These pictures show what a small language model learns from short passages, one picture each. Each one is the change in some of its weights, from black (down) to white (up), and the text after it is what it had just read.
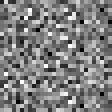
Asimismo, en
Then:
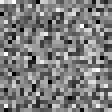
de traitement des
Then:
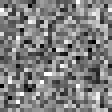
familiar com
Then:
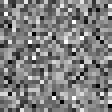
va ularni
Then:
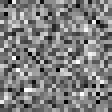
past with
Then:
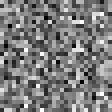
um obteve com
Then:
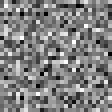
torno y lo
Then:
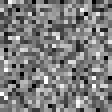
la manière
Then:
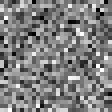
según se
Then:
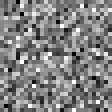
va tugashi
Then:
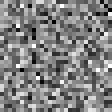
Señora de
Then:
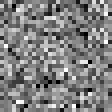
i Rosja
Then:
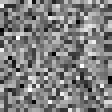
Was immer das
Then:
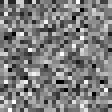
sistemas de
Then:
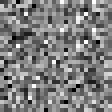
un lapso de
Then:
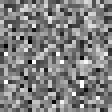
Este tipo de
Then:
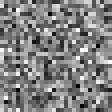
Report of the
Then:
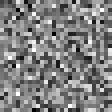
ligadas por
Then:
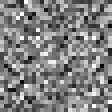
țară de
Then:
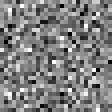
kerja dan
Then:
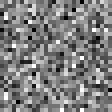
tizimida eng
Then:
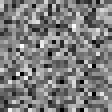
um apoio à
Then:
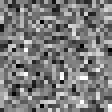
В ряде
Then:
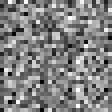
84 turidan
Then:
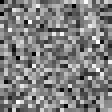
harakati keng
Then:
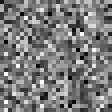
como parte de las
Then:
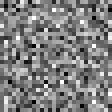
buva va
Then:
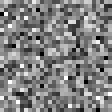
ha observado
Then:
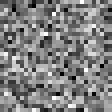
de definições que
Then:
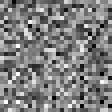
dos cursos.
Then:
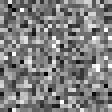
и лечения
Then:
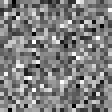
qiladi. Oliy
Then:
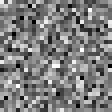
na língua
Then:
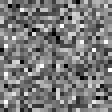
да је
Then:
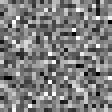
– nutq
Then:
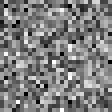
kg de peso
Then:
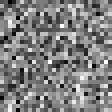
sólo puede
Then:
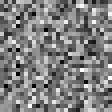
idealista de
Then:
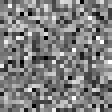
régal pour les
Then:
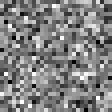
el sentido
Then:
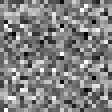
ve uzmanlar
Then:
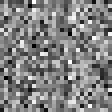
va parhezga
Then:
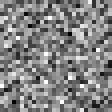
2 \cdot
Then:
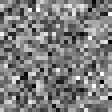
te doen,
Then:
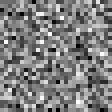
presiones e
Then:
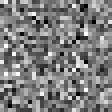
na tumulong
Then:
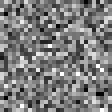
завесу в
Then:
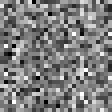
Conference on
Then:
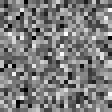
constaté que
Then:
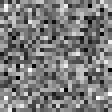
далеко не
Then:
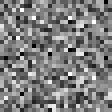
contraen por
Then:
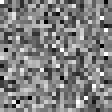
la Allied
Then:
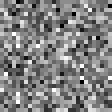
do objecto
